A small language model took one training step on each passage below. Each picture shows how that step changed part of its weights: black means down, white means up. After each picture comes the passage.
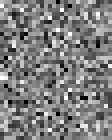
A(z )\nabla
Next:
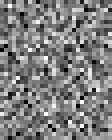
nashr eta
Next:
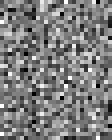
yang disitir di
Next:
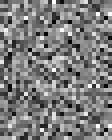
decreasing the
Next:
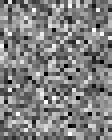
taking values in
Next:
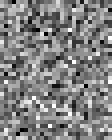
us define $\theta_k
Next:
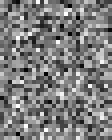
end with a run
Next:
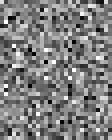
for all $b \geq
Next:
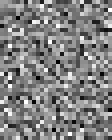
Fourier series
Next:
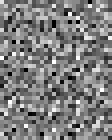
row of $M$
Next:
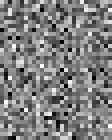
jovem em
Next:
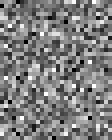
the former two with
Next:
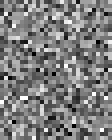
in such a way that
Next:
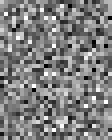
quale ha preso
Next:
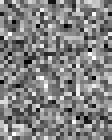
por funcionar como
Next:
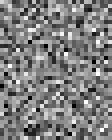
5, we prove in Theorem
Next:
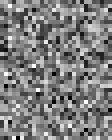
los grupos de
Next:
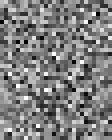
to the existence result of
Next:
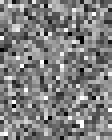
процессов и
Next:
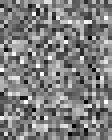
in a research
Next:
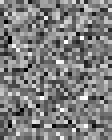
a la persona
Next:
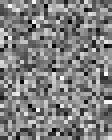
prescribed probability
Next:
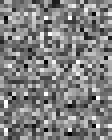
under the action of the
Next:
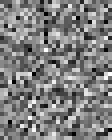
properties (being
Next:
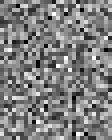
a full topological
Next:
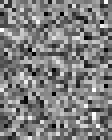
atenção às
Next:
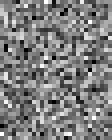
katerega dela
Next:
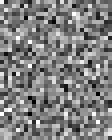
paralización que
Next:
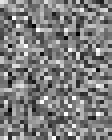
for the construction)
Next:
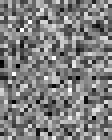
{\bf Problem
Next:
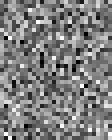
moments that is well
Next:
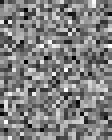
light cone. \\
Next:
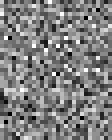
behaviour of
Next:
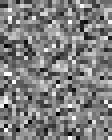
is to give a
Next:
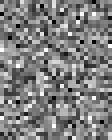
surgery <ul
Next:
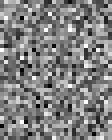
\begin{rem} It
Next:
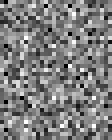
dat kinderen
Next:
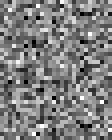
hexagons that
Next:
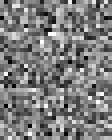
same thing --- the
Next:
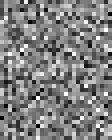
tratamento dos
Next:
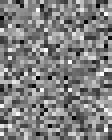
field, that
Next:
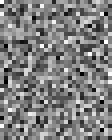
yana bir bor
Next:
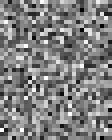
frente a lo que
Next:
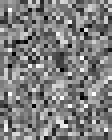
afetar o
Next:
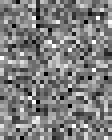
ta'lim berishda
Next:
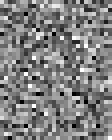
the process (and
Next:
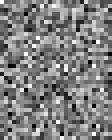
their spectral
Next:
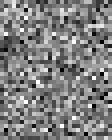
\subset B$) have
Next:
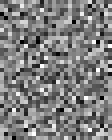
2. Yusuf
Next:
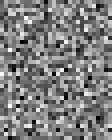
bereits die 4
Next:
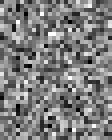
fixed value of
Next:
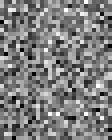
$q$ as a real
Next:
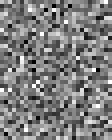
the projection, which is
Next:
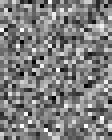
\ast &\ast
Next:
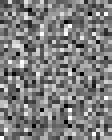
antes citados,
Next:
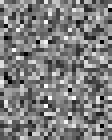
$U$. Every point
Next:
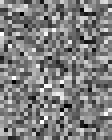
do ESG no
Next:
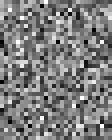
Kyung Kim
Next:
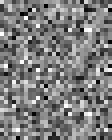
1$. Instead,
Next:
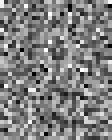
$D$ by the
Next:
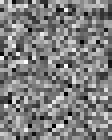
и общества
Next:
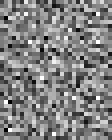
of the nonnegative
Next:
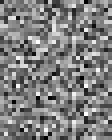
of $u$. Let
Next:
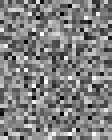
the curvature of
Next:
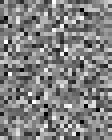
Todo ello
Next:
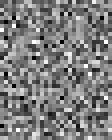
known for which
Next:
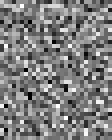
simplifies to
